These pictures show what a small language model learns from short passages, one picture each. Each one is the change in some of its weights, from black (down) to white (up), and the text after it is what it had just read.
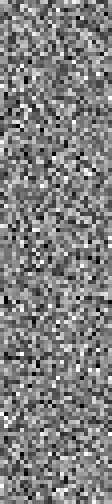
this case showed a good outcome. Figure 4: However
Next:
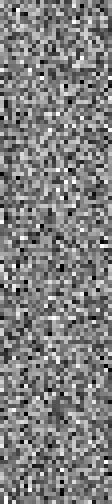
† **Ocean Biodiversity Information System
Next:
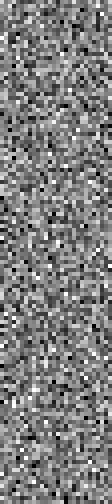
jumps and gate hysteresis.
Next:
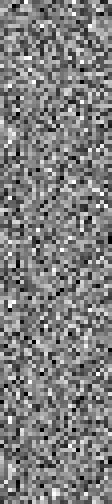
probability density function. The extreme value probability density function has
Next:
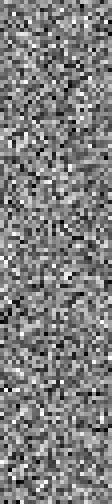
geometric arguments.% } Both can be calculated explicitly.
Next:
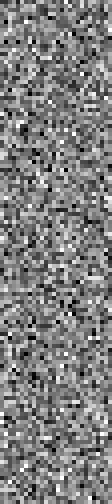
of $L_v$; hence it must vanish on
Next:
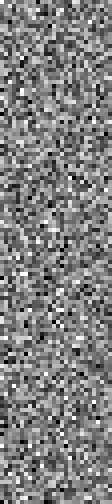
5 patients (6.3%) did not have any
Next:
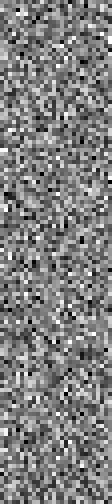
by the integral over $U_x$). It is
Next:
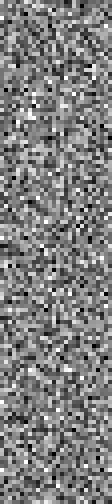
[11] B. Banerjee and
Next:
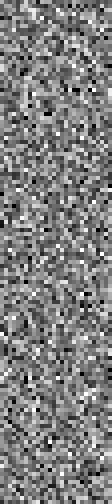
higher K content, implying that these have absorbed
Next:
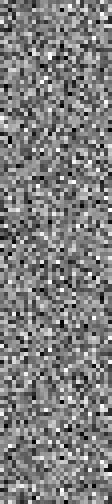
draw=gray!20}, major grid style={line
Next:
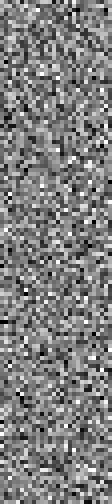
where difference between smart grid and traditional grid comes in
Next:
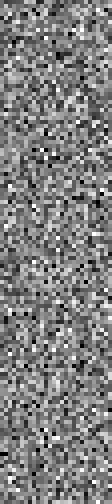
Proposition~\ref{p:or7}] Taking
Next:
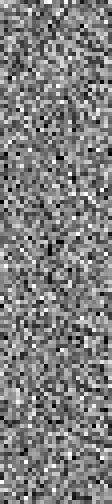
$x_\pm$, as well as proper transforms
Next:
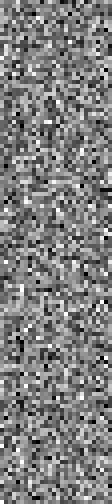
Smarandache easy B_L
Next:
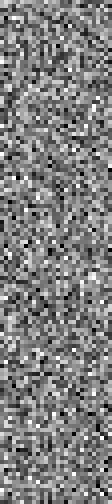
(Cliner and Meir 1998).
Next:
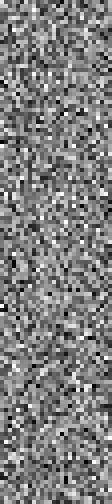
not vanish and is equal to the previous result
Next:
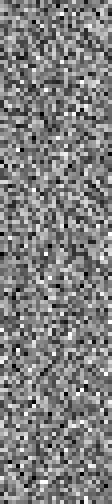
union of the boundaries of the all the $n$
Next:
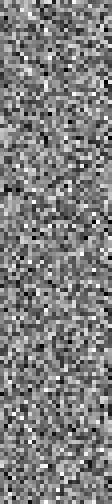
and minimum for TEG; while the rate of
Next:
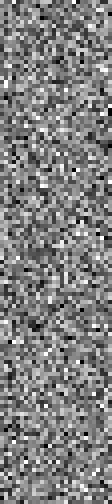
function of the scalar-field energy density. We have
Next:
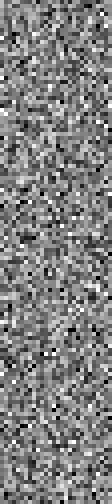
UVOT telescope onboard
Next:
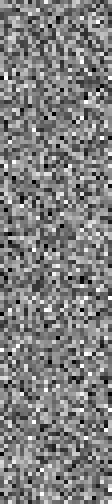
($p < 0.05$) increased the body weight
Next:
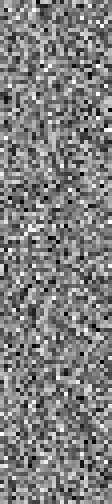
or it is set by construction in the method's algorithm
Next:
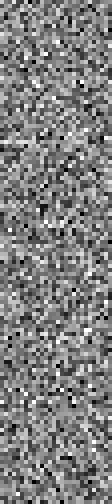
spectrum. For this particular dataset, this was not
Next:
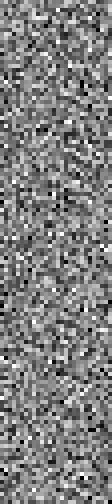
This paper presents a modified fractal texture feature analysis
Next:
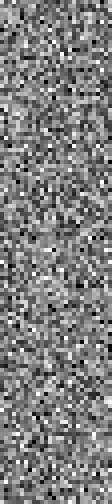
2\re \int _{\Omega} \tau u
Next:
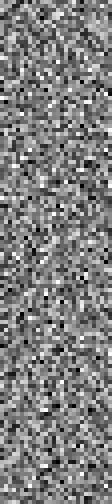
pattern over the length of the plate with the
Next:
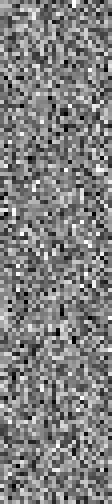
degree between social welfare indices and the
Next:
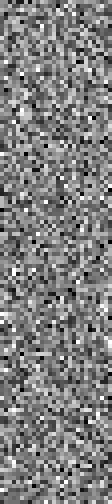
search strategies (manual and automated). The
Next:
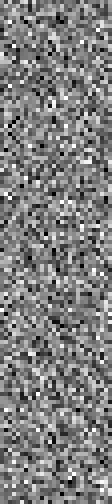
ores and fossil fuels.
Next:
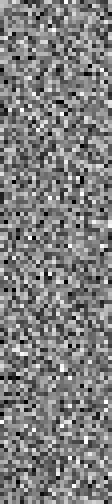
$d z^j$; thus $\zeta_j
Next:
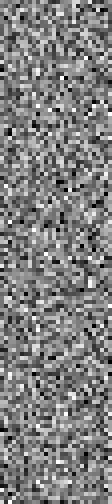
schools in Delta State. Model R R
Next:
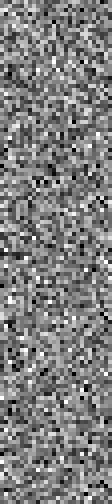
homogeneous reference medium, thereby preserving the original physical scattering
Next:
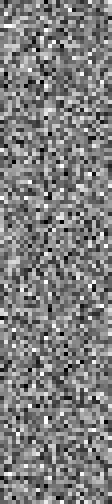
and 8.5. In brief, this consists of
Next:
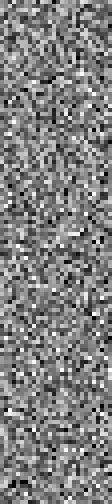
sources and targets~\citep{maclane}.
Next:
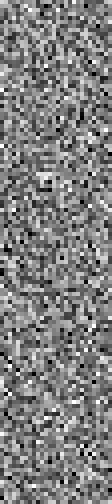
the introduced model a more attractive for further investigation.
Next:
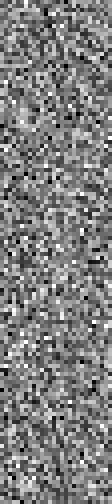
microspheres, which measures the resistance to particle
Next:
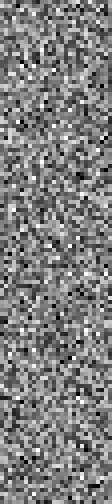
additionally enables the translation of generated abstract test sets
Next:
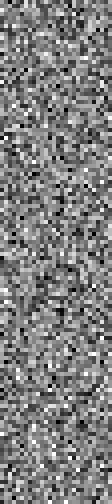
slower-growth broilers.
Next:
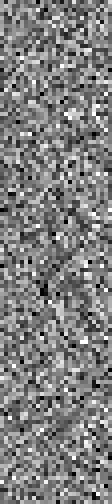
number of this polynomial is the same than those of
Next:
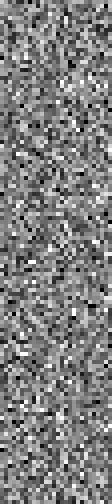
system such that the term $x^T
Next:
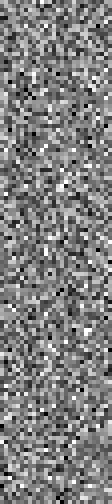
for the construction of new buildings, but also it
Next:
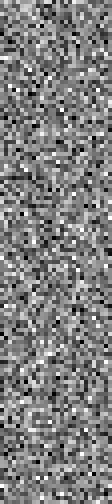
and $\langle a(m)^2/m,
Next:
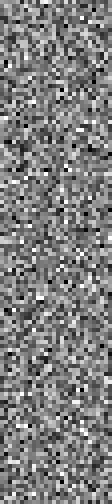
in the bulk (for reviews see references
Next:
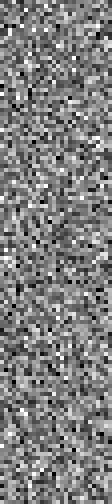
breaker to trip the circuit. The
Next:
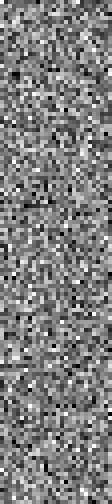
STFC (United Kingdom).
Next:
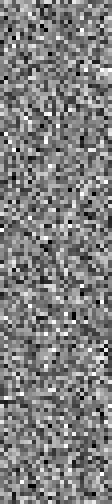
and the ring electrodes were kept at 0
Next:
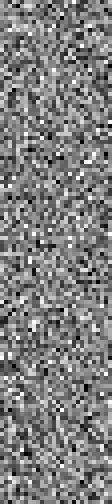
integral representation may be used to compute the action of covering
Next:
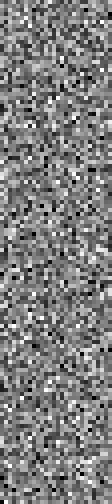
\label{eq4} \end{eqnarray}
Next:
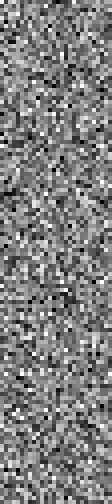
0. \end{equation} If the
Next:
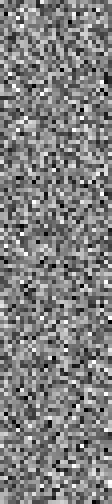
generate the overall costs per process, cost per unit,
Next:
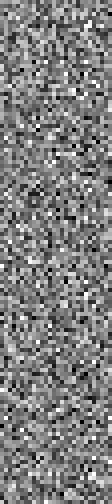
est inclus dans un r\'esultat
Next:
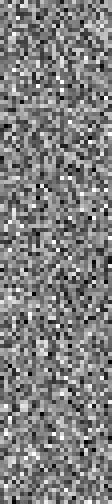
transitive then the orbit of every point under this action
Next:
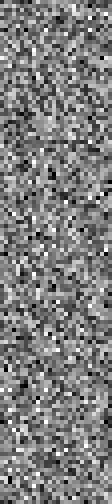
Theorems 3.1 and 3.2 and their
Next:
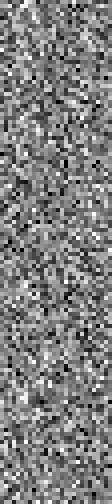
old clinical and laboratory criteria have largely been replaced
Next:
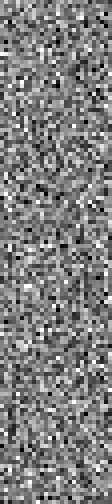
\vdots&\vdots & \ddots
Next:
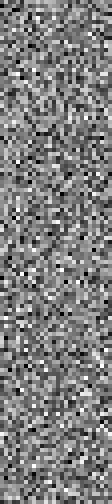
facilitated because the perturbative Langevin
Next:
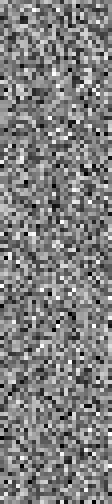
but these all gave a worse fit due to
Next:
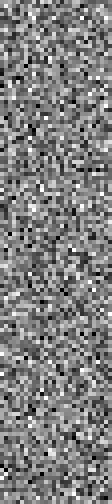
of financial inclusion in India will be from 2014 to
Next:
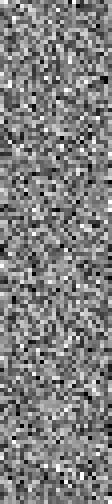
let more people understand what is big data and what
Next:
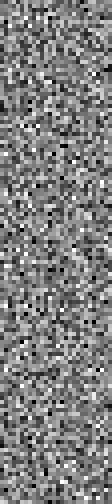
\fi \section{Proof of Theorem 1}
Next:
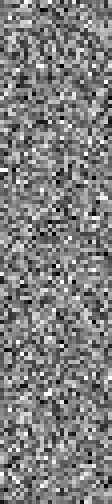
corresponding dotted curves, we see that the resulting
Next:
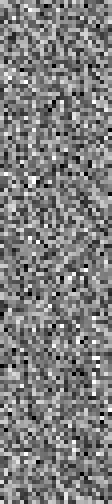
the most visible proof that nonstationary behavior had
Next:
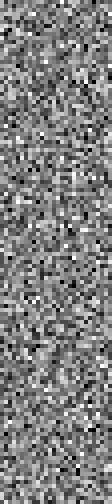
&p_1\colon N\to
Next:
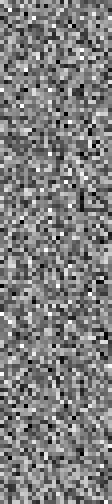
from muscle fatigue before each
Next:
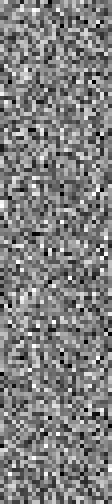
students' identity and the dignity of their cultural
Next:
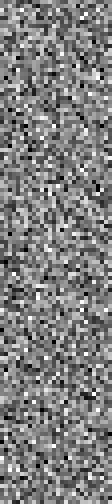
approach in [28] to the unitary case. We
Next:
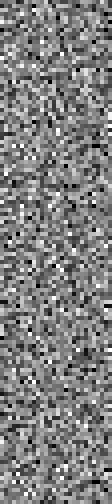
OF 1D-C/C/SiC
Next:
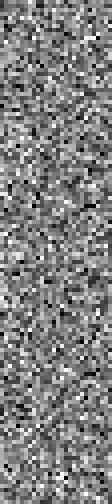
set~$\IRmax = \IR \cup
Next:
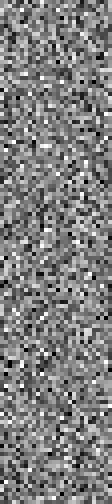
procedure where the first step consists in empirically selecting
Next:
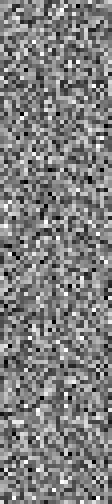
contextualize the findings. Table 1.
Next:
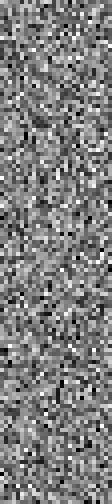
with label as 1 then label all other vertices of
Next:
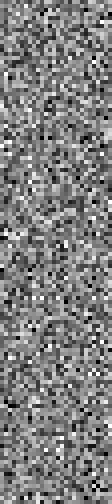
\cite{GSV, SS,
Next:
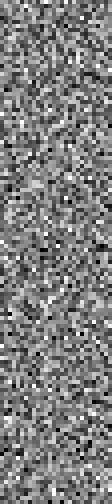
in more than one frequency position in an OFDM
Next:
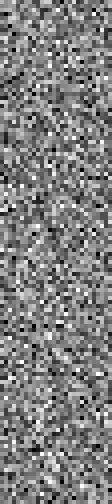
then $P$ is parity graded.
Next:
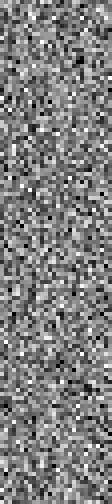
of opinions in social network, it becomes important
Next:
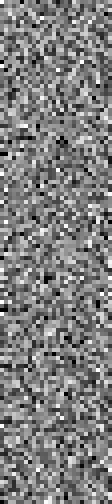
1$ distinguishes the two kinds of
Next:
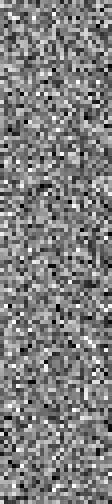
wrote the manuscript and PH,
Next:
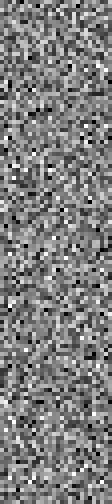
technique generally uses probability distribution function (PDF).
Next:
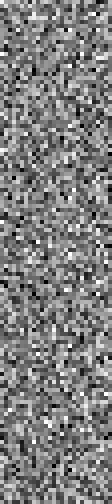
From my perspective, the success of these activities lies in
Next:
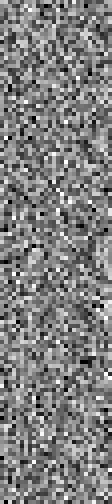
the symmetric Askey-Wilson polynomials, as
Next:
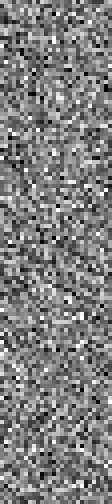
on the performance and carcass value of
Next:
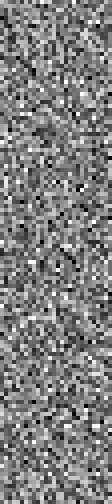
to consider the BS as a black-box system
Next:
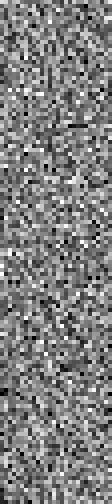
we have denoted $$ y = \psi_0 +
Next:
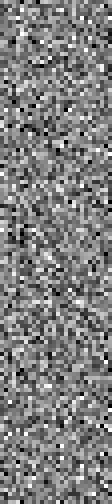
are obtained even for moderate departures from
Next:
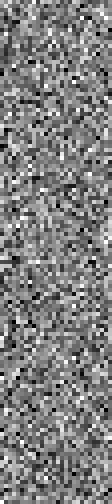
of List Evaluator and point-wise baseline
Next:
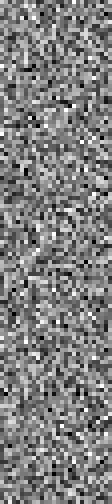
a night vision image produced by conventional near
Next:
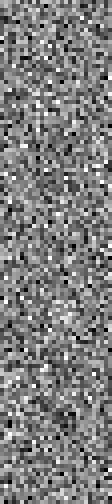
in Latin and/or Greek from
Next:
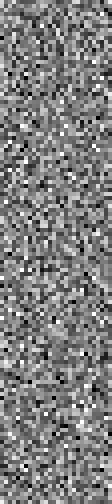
$(X,\cdot, \mathcal{C})\in
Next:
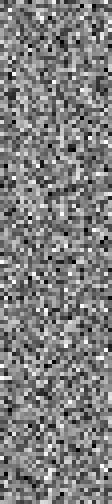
County, 17 km NNW
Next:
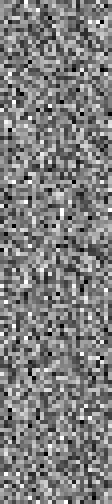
dissemination campaign that has in
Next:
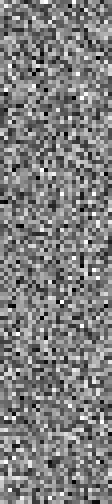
pointing surveys, the scientific goals and the
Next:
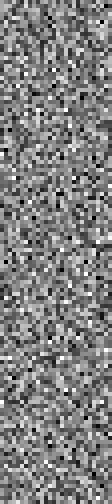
disruption: Clinico-radiological
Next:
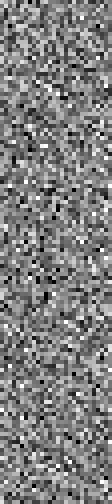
has a data packet to send every time
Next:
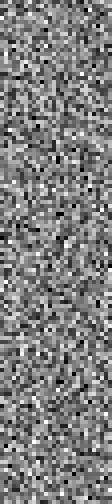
inappropriate harvesting
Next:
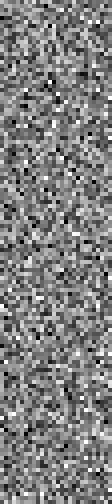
to 13%. Fifteen pair of
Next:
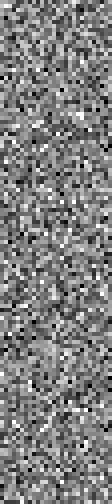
analysis of the answers given by both the students and
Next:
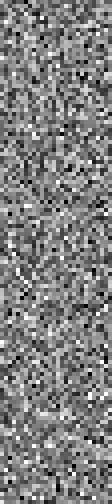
it follows from \cite{ab:tdt}
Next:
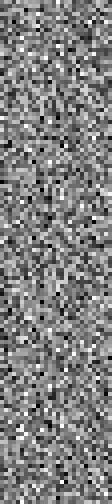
been given in ref.~\cite{cmntpl}.
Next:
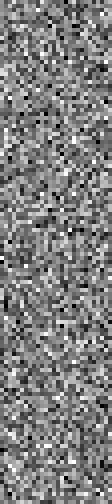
philosophy of science" (1929, at
